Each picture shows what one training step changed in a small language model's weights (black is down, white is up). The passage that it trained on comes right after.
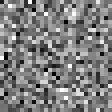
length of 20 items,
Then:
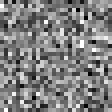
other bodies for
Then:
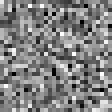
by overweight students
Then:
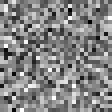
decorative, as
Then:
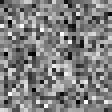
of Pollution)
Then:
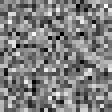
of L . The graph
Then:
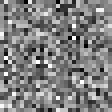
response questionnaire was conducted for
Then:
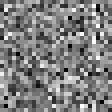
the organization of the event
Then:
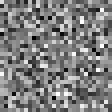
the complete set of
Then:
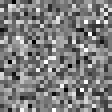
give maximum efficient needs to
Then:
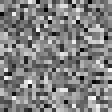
renewable, and
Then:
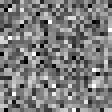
km à
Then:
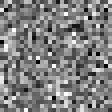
context, the structure of
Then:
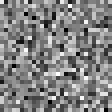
to improve the quality of
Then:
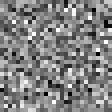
capable to find out
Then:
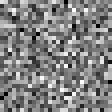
additional academic influences,
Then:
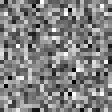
which he appears at
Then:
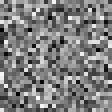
Points 1.
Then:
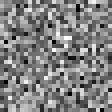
mechanism of action. These
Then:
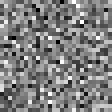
attitudes with regard
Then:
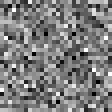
case study from the
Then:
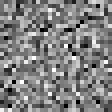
health conditions, such as
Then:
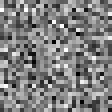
of HCl.
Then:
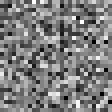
the second one is
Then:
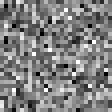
Novels list.
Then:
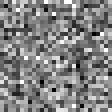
and fundamentals are
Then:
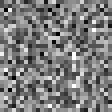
were removed every
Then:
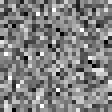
document the dataset? Yes
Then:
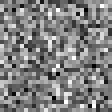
on the behavior of the
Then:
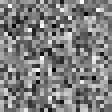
of diffusion
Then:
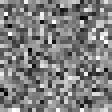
the majority of included patients
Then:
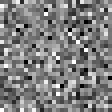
Outcomes are shown
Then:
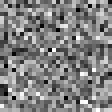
measurement system.
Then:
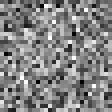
4 weakly
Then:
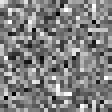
a bandwidth of
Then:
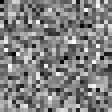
lung zones when
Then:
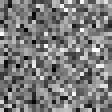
Figure 6. Figure
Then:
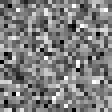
same particle represents
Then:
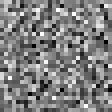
Specim AISA
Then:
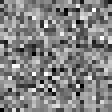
Onboard AI for
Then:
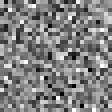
dividing weight by
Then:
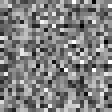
4- The best
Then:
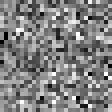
the research outcomes.
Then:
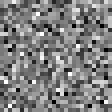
(ii) Application
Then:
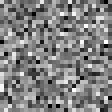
healthcare systems by allowing
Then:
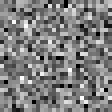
paid to their
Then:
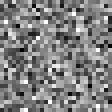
of any background
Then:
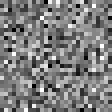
fluorescein in
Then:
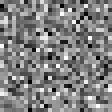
SA and MA
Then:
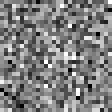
purpose of this article
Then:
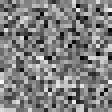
collection Once this study
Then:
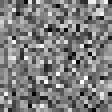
statistics in the form
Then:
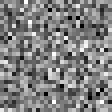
impact have been object
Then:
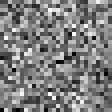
may therefore represent a critical
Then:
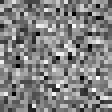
months and in childhood
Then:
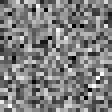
water efficiency (number
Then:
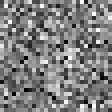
the observation of
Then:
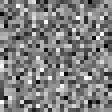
Internet security
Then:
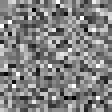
evaluate the samples with
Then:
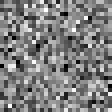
Introduction Since the
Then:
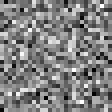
as well as to become
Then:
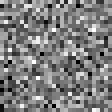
dx \quad
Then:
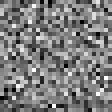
otherwise. The
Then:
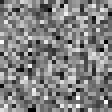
to Begin Begin
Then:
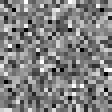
and this has served
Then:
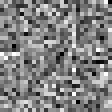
elementary school students can
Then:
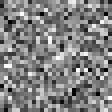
been introduced by
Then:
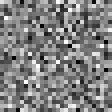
logical assumptions
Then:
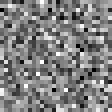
patients aged 60 and
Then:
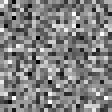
intensifying with
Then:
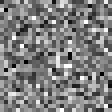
third zone of
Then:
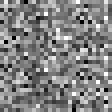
figure of the universe
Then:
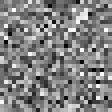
the value an individual
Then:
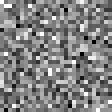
character that explains the
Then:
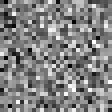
vinegars having
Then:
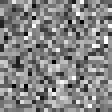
and procedural mechanism through
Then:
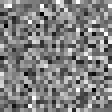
EHR databases
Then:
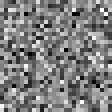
*P. maximum*.
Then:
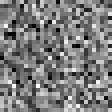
the B.Sc.
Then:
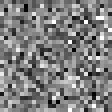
the relative degree of the
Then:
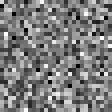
of furnished
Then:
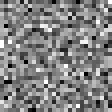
Benefits of
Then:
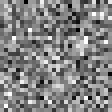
are recorded by an
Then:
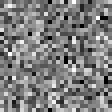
have to be learned
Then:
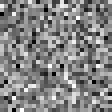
affected, as a
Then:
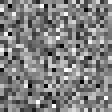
against, sun,
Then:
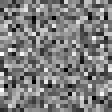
The other results for users
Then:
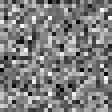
to remove special
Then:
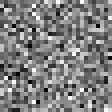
a valuable
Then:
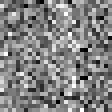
activities, the activities of
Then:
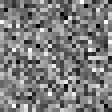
study adhered to
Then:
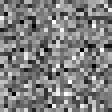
Resources One of the
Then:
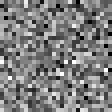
suggesting more efficient charge
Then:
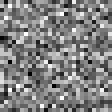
this commitment. All
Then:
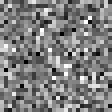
electric champions of
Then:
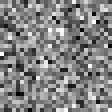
Services and Information
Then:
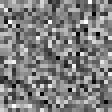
effectiveness of internal auditing
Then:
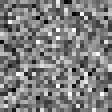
[23]. This includes
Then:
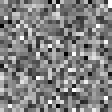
offering a wider
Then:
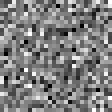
lepton initiated
